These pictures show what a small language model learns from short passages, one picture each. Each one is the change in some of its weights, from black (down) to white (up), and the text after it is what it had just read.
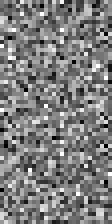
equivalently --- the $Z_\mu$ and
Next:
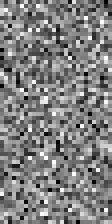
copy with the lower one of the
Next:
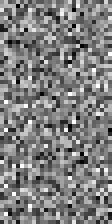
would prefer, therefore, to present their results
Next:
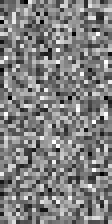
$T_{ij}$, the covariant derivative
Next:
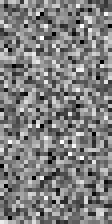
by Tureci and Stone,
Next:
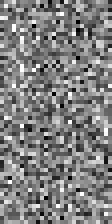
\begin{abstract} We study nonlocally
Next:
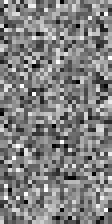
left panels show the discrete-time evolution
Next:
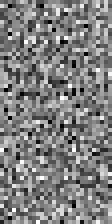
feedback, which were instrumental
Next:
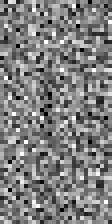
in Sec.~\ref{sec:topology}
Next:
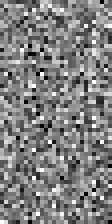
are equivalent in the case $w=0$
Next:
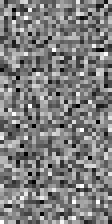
fundamental electronic band gaps. We were able
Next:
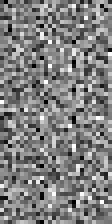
addressline={}, city={Las
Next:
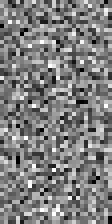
laboratory frame an energy of about 10
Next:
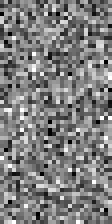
line component as the sum of all Gaussian parts
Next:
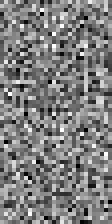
ptychography over the course of the
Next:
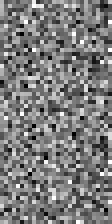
for any tensor. The alignment theorem thus
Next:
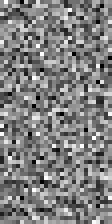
BeppoSAX detectors is
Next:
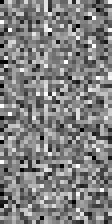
column (a), (b), and
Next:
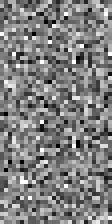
\bibnamefont {Torgerson}},\ and\
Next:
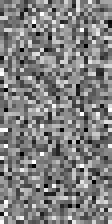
limit of infinitely long adiabatic
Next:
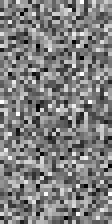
unimportant. It is important to evaluate
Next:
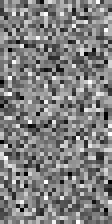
ensure that the Slater determinant was
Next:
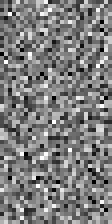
electron wiggling with an effective angle so
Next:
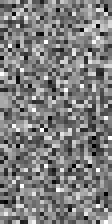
order to obtain a semiclassical
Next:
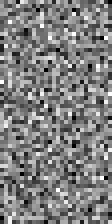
OFF}$ significantly. One apparent
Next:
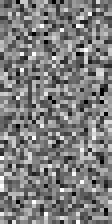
between cases detected through tests and the number of
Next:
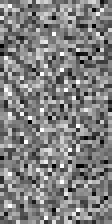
suppress diboson+dijet
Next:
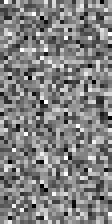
590 K, which, according to
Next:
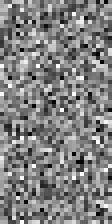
meter and weighing tens of
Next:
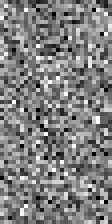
-1$ expectation put forth
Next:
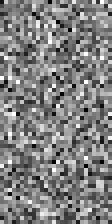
packet = 128~bins
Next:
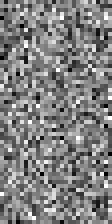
with the data. The earliest data are
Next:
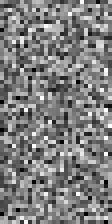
that represents the direction of the flow through a
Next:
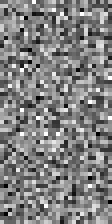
etc. are gaussian, which is a
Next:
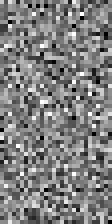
Setup (a) with one of the
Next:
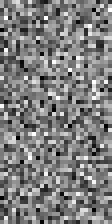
a shift of the site complex energy
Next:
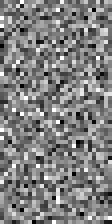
\textbf{fourth phase} is the
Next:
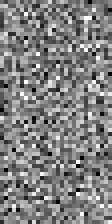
\qquad \int ({\rm d}
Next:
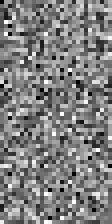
4 THz output as a function of the
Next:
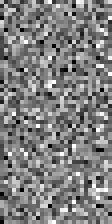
\end{cases} \quad
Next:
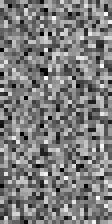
k_{\perp} \otimes \bm
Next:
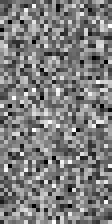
likely to occur in GC-forming gas
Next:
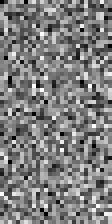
would result in a low efficiency. In this
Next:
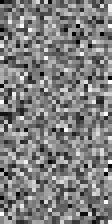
to Eq.~\eqref{dpl3}
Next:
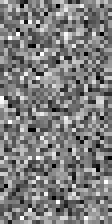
approaches for a posteriori fraud detection
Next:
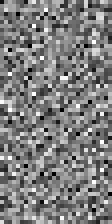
was restricted to the case in which
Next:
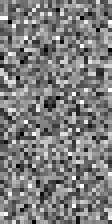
real part and a nearly vanishing
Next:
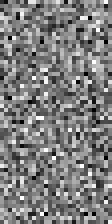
to obtain a unique solution. To do
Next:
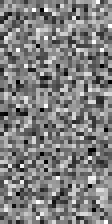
fits is given in the last column. }
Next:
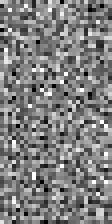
the trends seen in the other
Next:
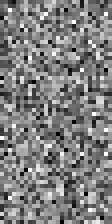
qubits and the last $n$
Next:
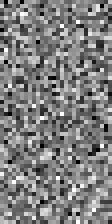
the dual only if it is an invariant
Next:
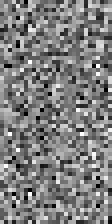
to any metamaterial made of arbitrary
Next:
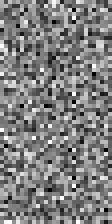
understanding of the EDCA mechanism and the
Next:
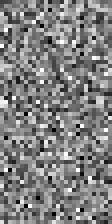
effective degenerate scale $M_S$
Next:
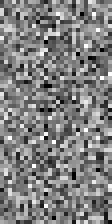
of introducing new particles and symmetries, we
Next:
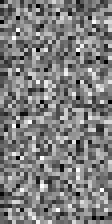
(upper panel a,d), the
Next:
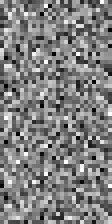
& -- \\ \hline \end{tabular}
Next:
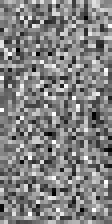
form of the energy production of a wind
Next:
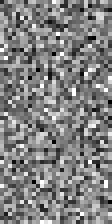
of the disc particle distribution, which is defined for
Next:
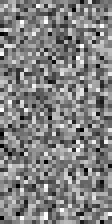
training, academic research output, the
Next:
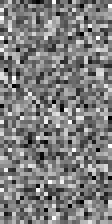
photon counting and displacement
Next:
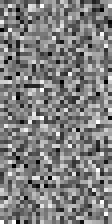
this mechanism. This is far longer (by
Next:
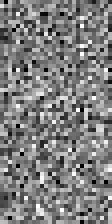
bands covering the spectral range from 3
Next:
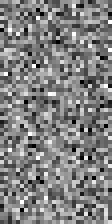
Formally the X-ray spectra are
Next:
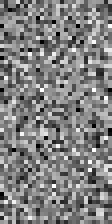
the bistability regime, the excitation
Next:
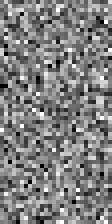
at both next-to-leading order
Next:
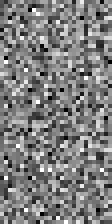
90\% CL assuming an
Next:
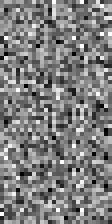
set of real-world applications from the
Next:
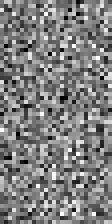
order cummulant expansion can be written
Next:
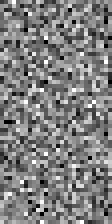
is a nonperturbative problem. As we
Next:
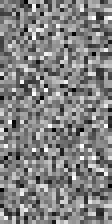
data, $y$ is the actual data
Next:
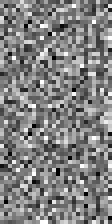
AERPAW's DT. Section
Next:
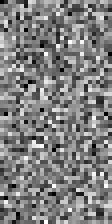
with a high probability. In Fig.
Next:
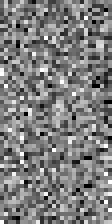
is set equal to $10^{15}$ so
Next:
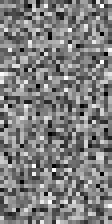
availability and flow of money in the
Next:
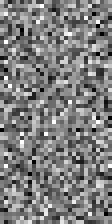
a different potential outcome. Next,
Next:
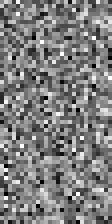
placement across large-scale IoT
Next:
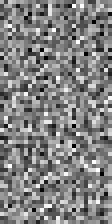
$2'\times2'$. Figure taken from
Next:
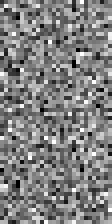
rate, not as a lifetime of
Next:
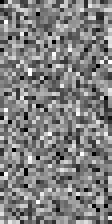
the electrostatic field of the
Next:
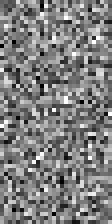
involving these degenerate operators to find out
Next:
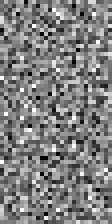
of mass energy 14 TeV with integrated luminosity
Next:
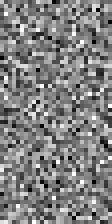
the inaccuracy of system parameters as shown
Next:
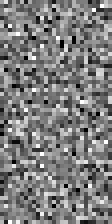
can be rewritten as follows:
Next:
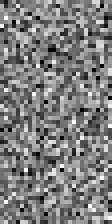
and the rejecting states merged into
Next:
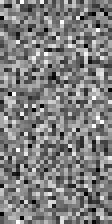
and thus confirmed a universal constant without
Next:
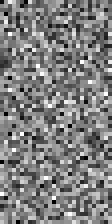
some physical knowledge from it. To check what the
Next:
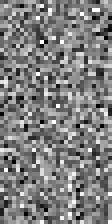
by a ``light'' wind is one that has
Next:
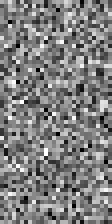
$\mathcal{N}$ uncoupled,
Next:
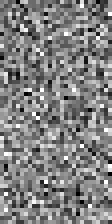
track detectors. The exposures
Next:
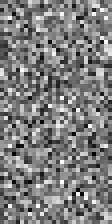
optimized to use as few physical qubits
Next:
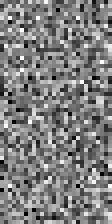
masses. These are then fit to a model to
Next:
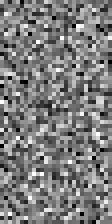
point forecast to the realization.
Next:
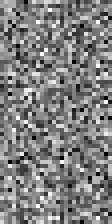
vector $\boldsymbol{\tau}$ into the spatial transformation
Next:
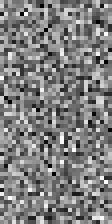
sample of nanospheres and the reference
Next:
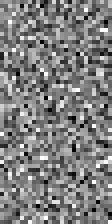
less symmetric situations, like flakes with
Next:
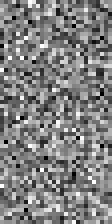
showing that the state rotates with the
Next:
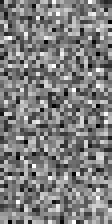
is around 1 V, that indicates the
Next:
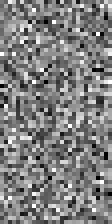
a point of the second set.\\ If
